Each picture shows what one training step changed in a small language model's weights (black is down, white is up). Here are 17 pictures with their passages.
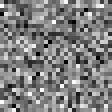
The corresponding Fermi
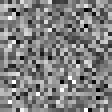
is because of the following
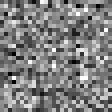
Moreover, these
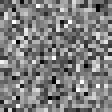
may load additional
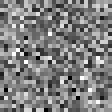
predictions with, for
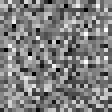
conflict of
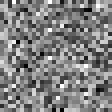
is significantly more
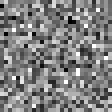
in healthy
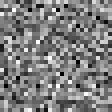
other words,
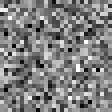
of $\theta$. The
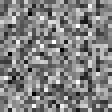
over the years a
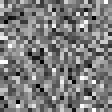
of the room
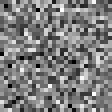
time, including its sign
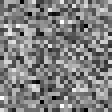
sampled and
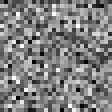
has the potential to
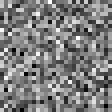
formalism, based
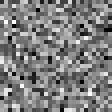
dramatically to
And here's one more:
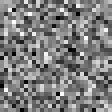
total mortality to
